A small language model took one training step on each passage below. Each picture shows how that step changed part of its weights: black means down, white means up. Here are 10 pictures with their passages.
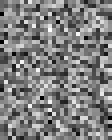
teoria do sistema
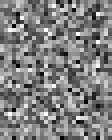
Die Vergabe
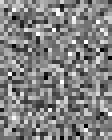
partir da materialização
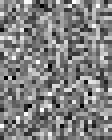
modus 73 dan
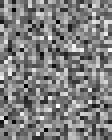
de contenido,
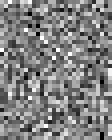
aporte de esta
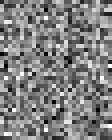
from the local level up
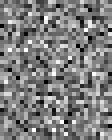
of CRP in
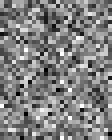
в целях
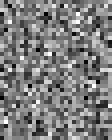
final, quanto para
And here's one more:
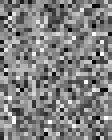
primary productivity
